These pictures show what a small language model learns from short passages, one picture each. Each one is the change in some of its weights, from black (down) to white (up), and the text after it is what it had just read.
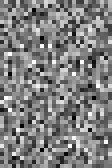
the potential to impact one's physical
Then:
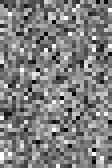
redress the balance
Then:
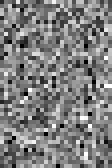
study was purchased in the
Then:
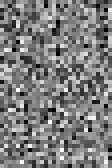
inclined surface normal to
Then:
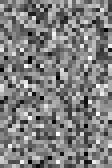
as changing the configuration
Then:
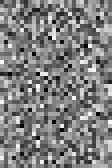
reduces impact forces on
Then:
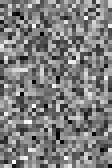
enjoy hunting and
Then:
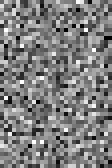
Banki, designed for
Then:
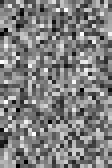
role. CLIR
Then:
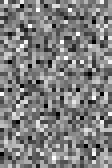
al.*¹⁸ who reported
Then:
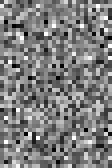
saying hello and
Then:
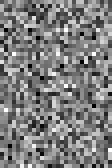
as the navigator's
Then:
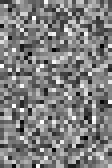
layer showed negative test
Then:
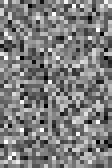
who has social ties to many
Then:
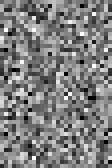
as for H₂S in
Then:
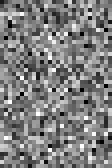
used packages across five
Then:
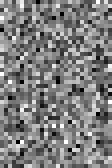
conventional enhancement
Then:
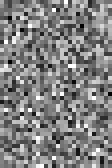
creatinine levels over a
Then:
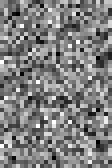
special about statements with the
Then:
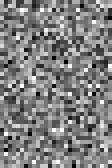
corresponds to a plastic
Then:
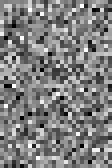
Landscape Another
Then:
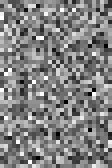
Distributed No
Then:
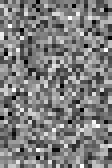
in the last decade.
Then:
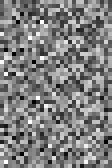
of functions, requirements and
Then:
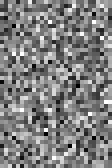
the adsorbent was
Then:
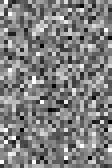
AR VTO on
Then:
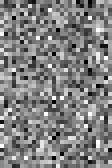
production. These data are currently
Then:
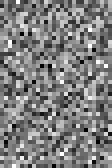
after a successful
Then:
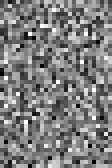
3-year study period.
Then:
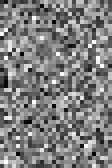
level of parameter A,
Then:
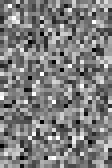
performed in this study adhered
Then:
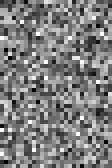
separator, in both
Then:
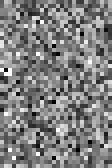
of this study will contribute
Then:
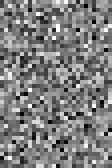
back more than thirty
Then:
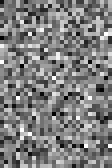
because of their wide application in
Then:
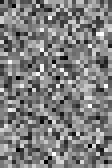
series of long-term
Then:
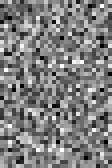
ga ri sa The
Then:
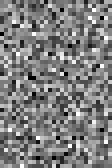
the lathe depending on
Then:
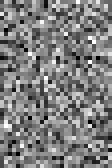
most disadvantaged
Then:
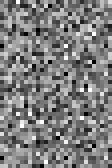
the DC-DC
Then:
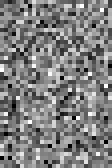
distribution in the genome, and
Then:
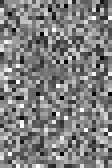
time slot size is
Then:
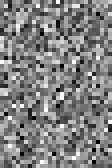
present a remarkable set of
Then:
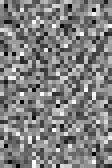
Wasted Talents?
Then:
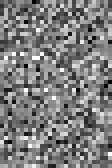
with itself. The common
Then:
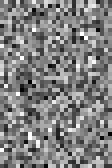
the nonlinear dynamic
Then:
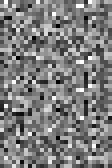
the Philip R.
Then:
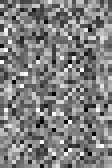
particular period of time and which could
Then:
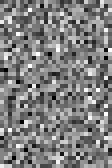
business processes is, if not
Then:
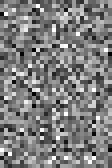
and Turku University
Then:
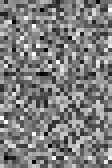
recent Islamic
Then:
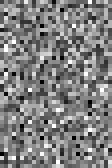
database management system, which
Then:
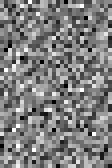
celebration event
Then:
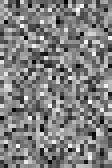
method traces a contour with
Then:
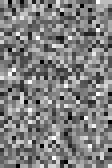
tensile specimen and
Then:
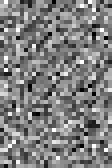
by Tiwari et
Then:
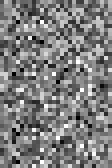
of the efficiency of the process
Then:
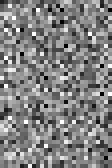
SA A NAND D
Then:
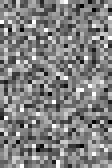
At the elementary level
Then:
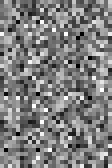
of a position of respect
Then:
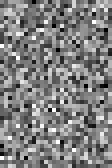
after adverse events,
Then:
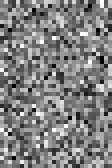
the integration of distinct
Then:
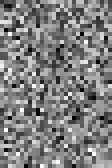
relevant for modeling a
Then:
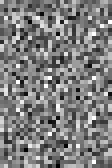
dynamical system. The
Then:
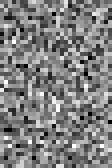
histamine release.
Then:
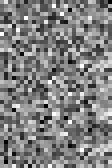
Intelligence was
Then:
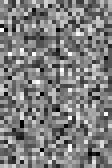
the role of environmental factors is
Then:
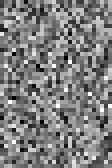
clear about goals and
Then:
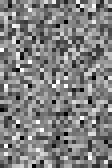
Virtual Web,
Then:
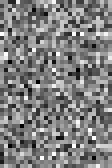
their home institutions.
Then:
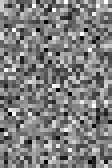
Marc et al.,
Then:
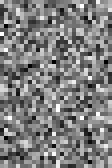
acknowledgement of its
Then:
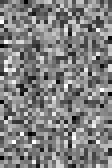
avoiding mitigation
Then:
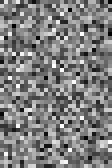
Intoxications 19
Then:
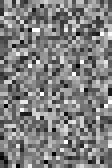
one and only God' with
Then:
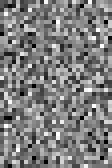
funnel is gently
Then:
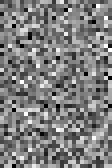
and sedimentation,
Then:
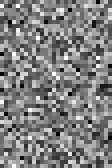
There is a tension between
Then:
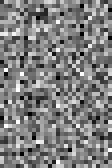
available. From close
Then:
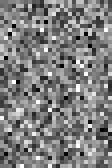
was provided by the participants'
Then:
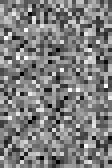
supporting the findings of the
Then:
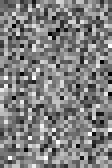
and calmness. This
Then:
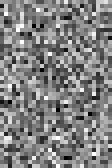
Parbhani has
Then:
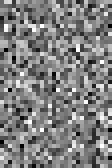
her in conjunction
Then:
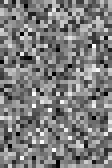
in hundreds of
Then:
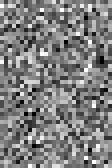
between criteria: The
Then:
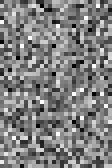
Future, LCA =
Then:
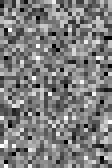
clearer and consistent.
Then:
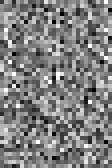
method, only four standard points
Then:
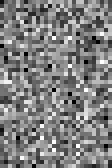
because in more partnership,
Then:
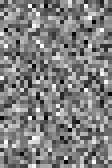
VII. Outcomes
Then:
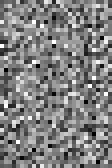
1$) section, the
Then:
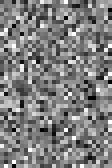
for bDam, and
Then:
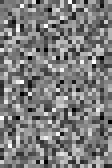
Optical fiber
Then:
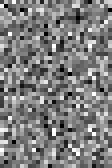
a biologist in his
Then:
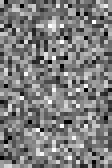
context of cytokine
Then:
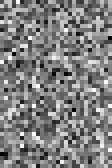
Organizational and
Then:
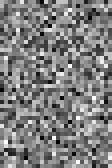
shift in (6)
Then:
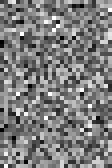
to the National Cancer
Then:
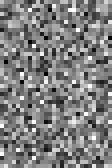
levels) proposed in this study
